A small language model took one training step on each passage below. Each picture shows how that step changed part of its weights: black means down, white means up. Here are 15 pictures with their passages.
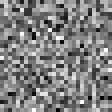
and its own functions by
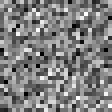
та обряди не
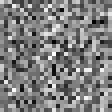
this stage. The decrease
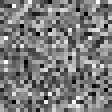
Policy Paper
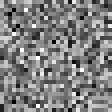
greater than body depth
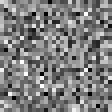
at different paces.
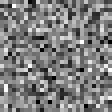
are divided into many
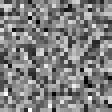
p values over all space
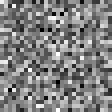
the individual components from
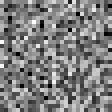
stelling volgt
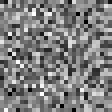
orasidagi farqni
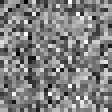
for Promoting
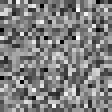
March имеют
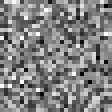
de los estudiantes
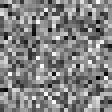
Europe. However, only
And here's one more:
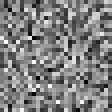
passado colonial em
